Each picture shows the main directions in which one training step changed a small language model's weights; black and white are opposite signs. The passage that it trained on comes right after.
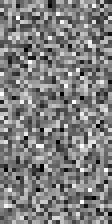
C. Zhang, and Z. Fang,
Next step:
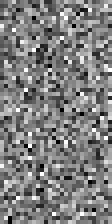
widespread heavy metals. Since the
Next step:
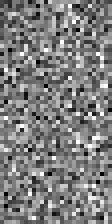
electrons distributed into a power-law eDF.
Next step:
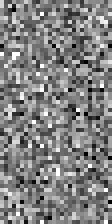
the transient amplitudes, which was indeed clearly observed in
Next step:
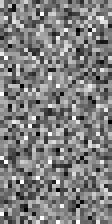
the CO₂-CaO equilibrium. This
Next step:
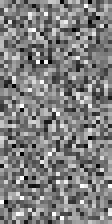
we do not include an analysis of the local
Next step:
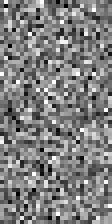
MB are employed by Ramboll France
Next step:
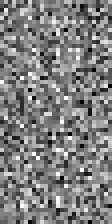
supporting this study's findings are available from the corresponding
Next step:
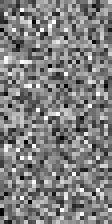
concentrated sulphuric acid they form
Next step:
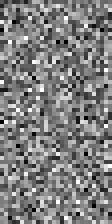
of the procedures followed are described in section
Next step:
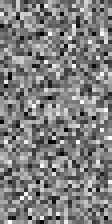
Permeate compressor 2 5070
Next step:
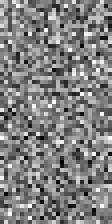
an excellent esthetic result (Fig
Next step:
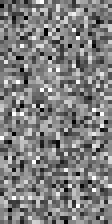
for every pointing sample that fall in that pixel
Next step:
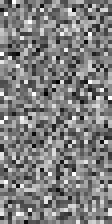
itself an Eisenstein function of the
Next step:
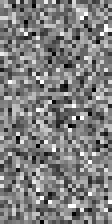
In Africa, issues about causation and perception
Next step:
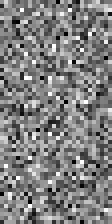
Do not wish 2 1 0 1 Race
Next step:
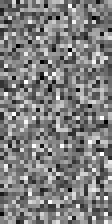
bond length across the sample. A simple calculation yields
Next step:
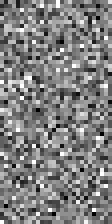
were highly significant ($t = 12.21$,
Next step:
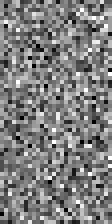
small objects such as in our experimental application scenario,
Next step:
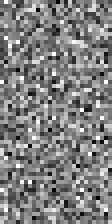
Mpc and ${\sim}30$ Mpc
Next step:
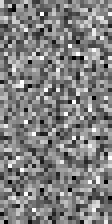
the fabric in place. Greek
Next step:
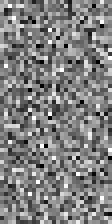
its importance's commercially it is used in
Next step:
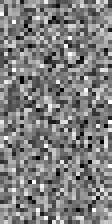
involves a combination of clinical assessment, including medical
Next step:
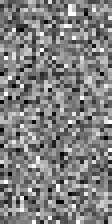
equation for $s(x,t)$
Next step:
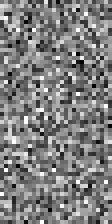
data, but the areas of these seem too small
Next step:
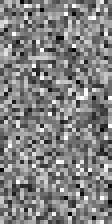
transverse momentum spectrum in existing SIDIS and
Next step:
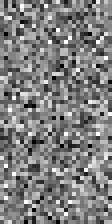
Environmental and Occupational Health and
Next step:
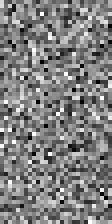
the biped robot. Experiments
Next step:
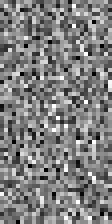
17 years) and in 35 CON women
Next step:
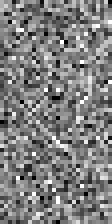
project has received funding from the Bio Based
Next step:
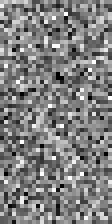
of non-coalescence source of the
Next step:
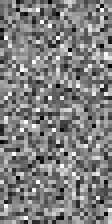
votes respectively. As indicated by the diagrams
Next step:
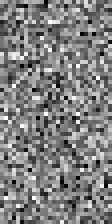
Our platform implements a one-key
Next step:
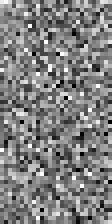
Reviewed (Refereed) International
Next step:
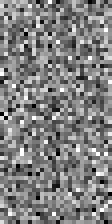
high redshifts provides a challenge for theories
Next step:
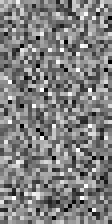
Science, Life Sciences, Earth Sciences, and
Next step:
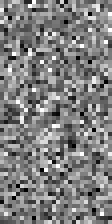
robust when controlling for financial crises
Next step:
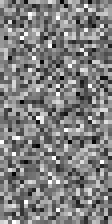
we will prove that only the planar
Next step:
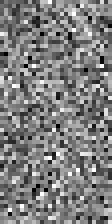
method [8]. The estimated electric polarization induced by
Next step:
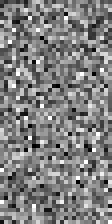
of our discussion). If the statistical distribution of
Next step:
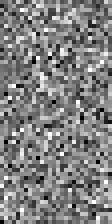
with confirmed histopathology were 131.
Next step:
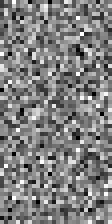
d'Ivoire.* ²
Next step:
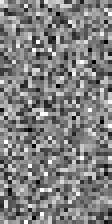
Ammāra. Definition of
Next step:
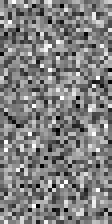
Meets Quantum Matter: From Quantum
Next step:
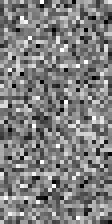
continuous-wave ODMR measurement protocol for magnetic
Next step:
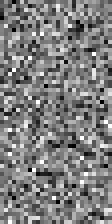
to shake hands when meeting someone
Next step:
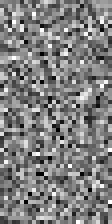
a scientific, standardized and rationale practice
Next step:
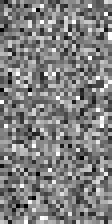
spaceflight facilities. In particular, the
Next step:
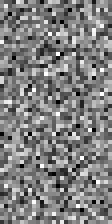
Component Analysis. Rotation Method:
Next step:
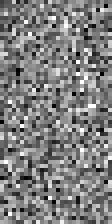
condition has thus altered the long-term behaviour
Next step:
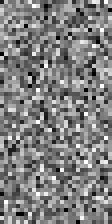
also investigated the effect of the maximum achievable
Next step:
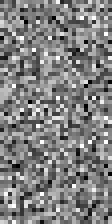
signals** As discussed above, assuming the
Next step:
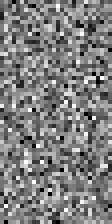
to novel drug delivery systems has brought a
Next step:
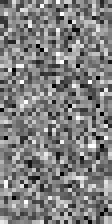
literary legacy. Nabokov,
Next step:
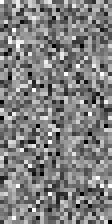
ion trap electrodes used to create a trapping
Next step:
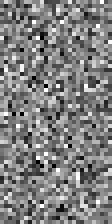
Factor Selection} % ML models are
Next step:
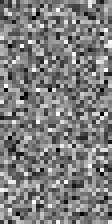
dramatically alter the phase-space distribution of
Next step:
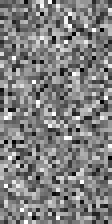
in seconds, number of views), which
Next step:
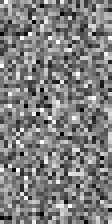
are presented in Tables VIII and X,
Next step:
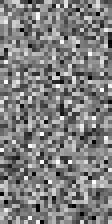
smaller Gibbs free energy is taken to be
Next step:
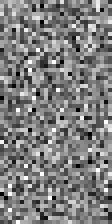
defection) is less than the payoff of
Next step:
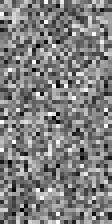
is a secure platform for long-term
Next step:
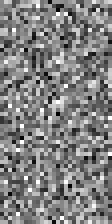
dynamics, Galaxy: structure, galaxies:
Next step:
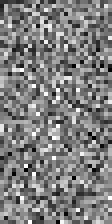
of adversarial finetuned vision
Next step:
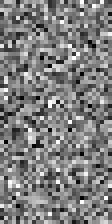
SANSOME C. M.
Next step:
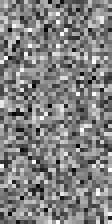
that of aged chlorite clay sols
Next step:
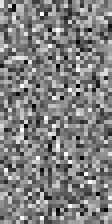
the Fe abundance from the Fe$^{++}$
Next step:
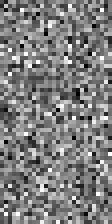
direction. The detector voltage as a function of magnetic
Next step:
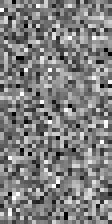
key advantage is that functions generated by function factories
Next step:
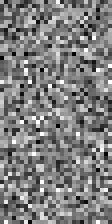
may make different decisions to the same problem.
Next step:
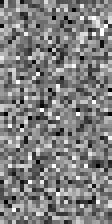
Once more, details will depend on assumptions
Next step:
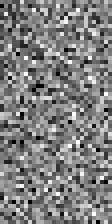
for 5days per week over total duration
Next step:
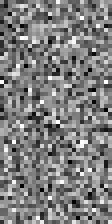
with $T2_W$-FLAIR
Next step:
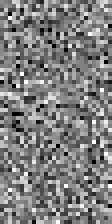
The difference in mean duration in both groups was found
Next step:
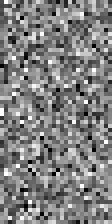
Majorly the social sustainability is also linked with
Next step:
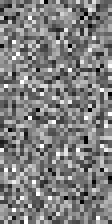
these preferences are implemented through recommendations. These
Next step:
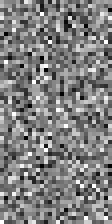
in the marketing activities of enterprises to
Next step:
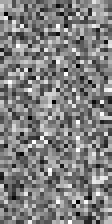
out of control. It is against this
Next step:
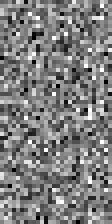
Kacir, L., Narkis,
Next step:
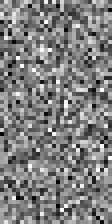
is in minimal contact with the aqueous phase
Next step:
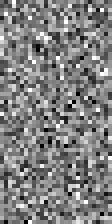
points to observe in this data. Firstly,
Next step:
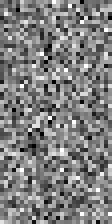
oriented randomly, with the former being flat and
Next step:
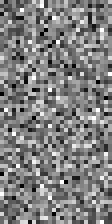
was designed by the netting theory.
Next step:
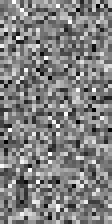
\qquad (22)$$ More detailed formulation of chemical
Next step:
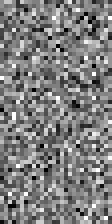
We experimentally investigate the lifetimes of the molecules
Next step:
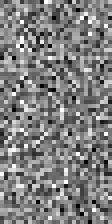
We investigate how the performance of the system is
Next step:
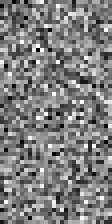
for $f_{max}$ to be much less
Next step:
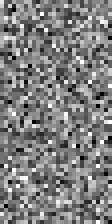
the underlying fluctuation mode. The last term
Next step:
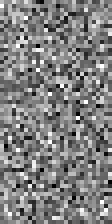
for Stabilization of Robot
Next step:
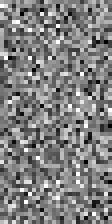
on the mesocosm water surface
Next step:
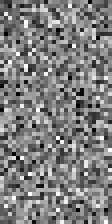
fluxes and sizes are determined. The standard approach to
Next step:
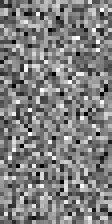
fatty acid esters in the production of
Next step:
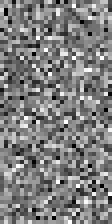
sustainable investment in manufacturing and export-led sectors
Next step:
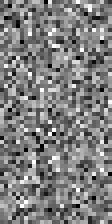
which allows convenient switching between displacement,
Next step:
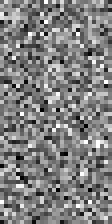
is about twice as large as that of the
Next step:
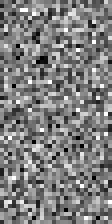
with the hygrometric conditions of the environment
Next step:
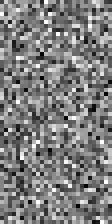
is perhaps somewhat broader than
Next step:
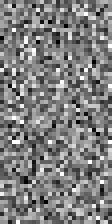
Europe Research and Innovation program under Grant
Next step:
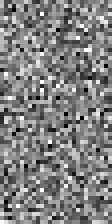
the present stage of development of the world
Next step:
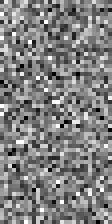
is the correlation given that t and $t +
